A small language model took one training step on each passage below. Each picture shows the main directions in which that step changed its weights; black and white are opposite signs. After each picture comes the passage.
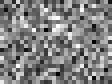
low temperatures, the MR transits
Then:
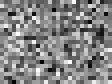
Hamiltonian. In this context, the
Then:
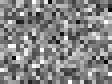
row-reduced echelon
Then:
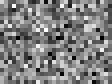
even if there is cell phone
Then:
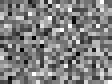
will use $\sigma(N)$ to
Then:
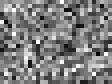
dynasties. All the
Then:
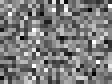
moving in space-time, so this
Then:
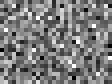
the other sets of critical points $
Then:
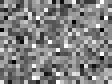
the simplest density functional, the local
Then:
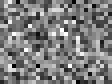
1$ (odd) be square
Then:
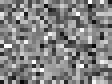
asymptotically developable to $$
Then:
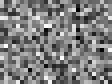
This is less trivial in the case of
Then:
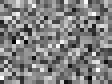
\beta - M_C W
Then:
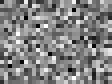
interpret the type of formulas.
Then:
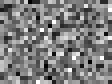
performing between 1 and 2 mag worse
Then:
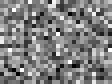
identical to a random energy model and is
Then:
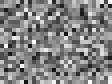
the surrounding non-magnetic
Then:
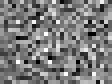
$V$. Any finite sum
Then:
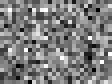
feel that offerings might keep
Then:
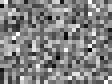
two squares. In particular, $N
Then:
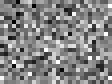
\frak{p}$, where
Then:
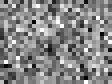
$a_\mu$ has level
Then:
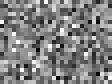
homomorphism, we conclude that $F$
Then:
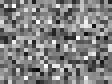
three small Fermi pockets (blue
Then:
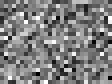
a flat section. Consider the corresponding vector
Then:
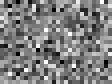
assumptions, the optimization problem reads as
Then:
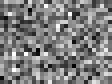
From the point of view of
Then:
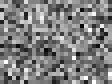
from the commutation with $\gamma$
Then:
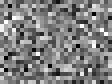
distribution but this distribution is allowed to vary
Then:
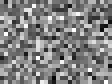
study meson-nucleon final
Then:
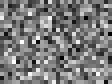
will mention some implementation aspects.
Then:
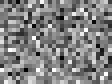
below the Fermi energy at the
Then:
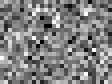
implementation details were deliberately structured
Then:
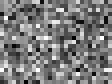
Apart from scaling the output power by
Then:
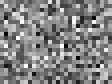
is the one having access to
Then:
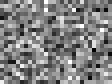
variables, the output tuple is
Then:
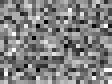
in the Netherlands,
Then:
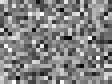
the proposition follows. Now to prove
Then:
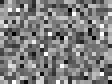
\int d\xi_1
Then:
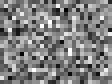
gauge theories one usually refers to local
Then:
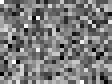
proof of our main result.
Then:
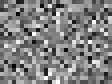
\cite{Tonge}. }
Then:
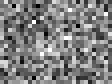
$X^\mu$. We use the
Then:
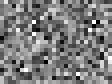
$P_{yb}$, and these are
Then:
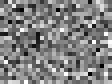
$\mathbf{Z}[i]$ that
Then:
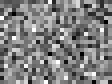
binary random sources with equal probability for
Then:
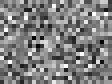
experts to create suitable applications and
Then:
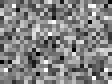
$t-t'$ in the
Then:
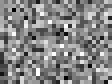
: 12, similar to the
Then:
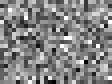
confusion. Now, we assume a
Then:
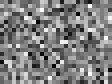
value functions for one or more random variables
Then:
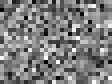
Roman as basic font
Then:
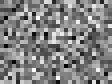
the Space Variable
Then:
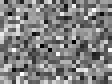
For the convenience of presentation, denote
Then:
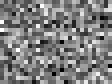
specs: 24-Core
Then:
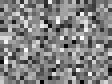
for PME by an
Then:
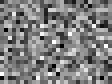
I of this paper [49]:
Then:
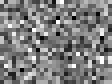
processes are probabilistic
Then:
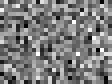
sample as large as 2000, we also
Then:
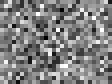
the CIRM conference
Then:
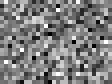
and tested in the purpose of
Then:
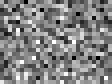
2. The formula (49)
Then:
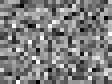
the identification $\theta \cong \theta
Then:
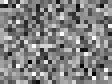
$\sigma$ is compatible with the
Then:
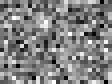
methods based on image processing with face,
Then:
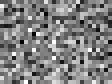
cart ($\dot{x}$ and
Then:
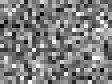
uniform in $a$ and
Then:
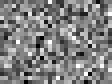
in this work we focus on the case
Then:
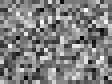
we obtained the average and the variance of
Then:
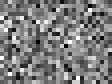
theory and use it to obtain a
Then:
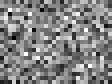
parameters. We shall verify the accuracy in
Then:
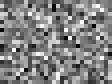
avoid Gromov's arguments as used
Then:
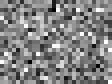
be a cosine function in a
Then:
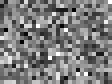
constraints imposed by $\Theta$-functions
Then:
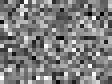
develop local stability. For a stable formula
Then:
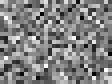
covariance matrix in the elliptical
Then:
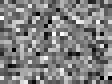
and catalytic species via
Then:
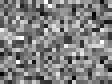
r r|r r r}
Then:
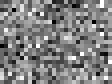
respect to the distance given by the
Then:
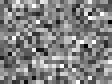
\wh\theta\effs =
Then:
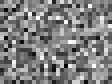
the image under $\pi$ of the
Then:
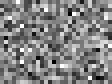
\textrm{then} \quad
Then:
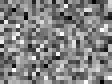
complex parameter. The following formula holds
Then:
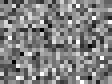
of $28$ oriented smooth structures
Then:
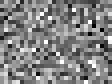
to the set $C$ and the
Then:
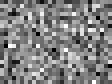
of rectangular steps of width
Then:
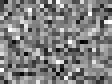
using the results of Cohen et al
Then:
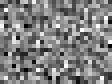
classical logic (to wit
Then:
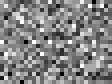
is the flux function of lane
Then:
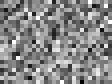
the plasma has very high temperatures ($T
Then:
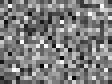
terms of the values of $\alpha$.}
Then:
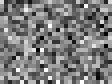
**Figure 4**. we illustrate the
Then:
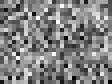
the angle $\mu$ has no effect
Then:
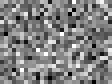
in the rotation of the polarisation
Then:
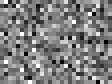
$\ll\log T$
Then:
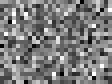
central hotspot decreases with the
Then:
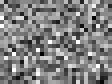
mechanism of the Higgs field; these results
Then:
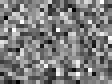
is related to the mass-loss which
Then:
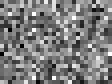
spacetime, non-trivial backgrounds can
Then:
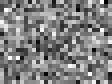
cone} can be succinctly
